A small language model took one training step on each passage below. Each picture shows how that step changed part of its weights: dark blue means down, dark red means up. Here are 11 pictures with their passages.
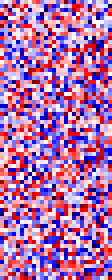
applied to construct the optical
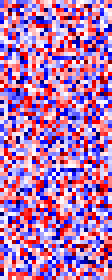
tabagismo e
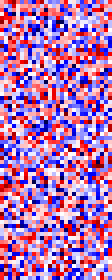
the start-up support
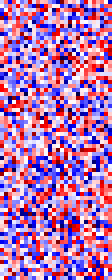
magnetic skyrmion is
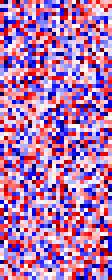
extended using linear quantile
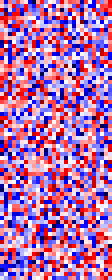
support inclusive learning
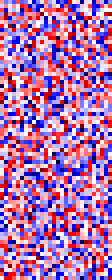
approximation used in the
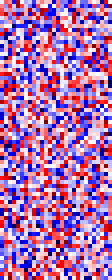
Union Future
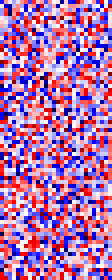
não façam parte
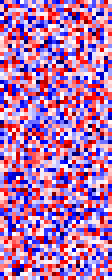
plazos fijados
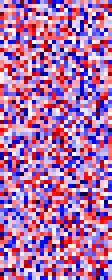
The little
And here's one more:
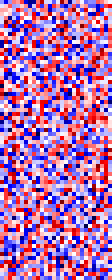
// Журнал
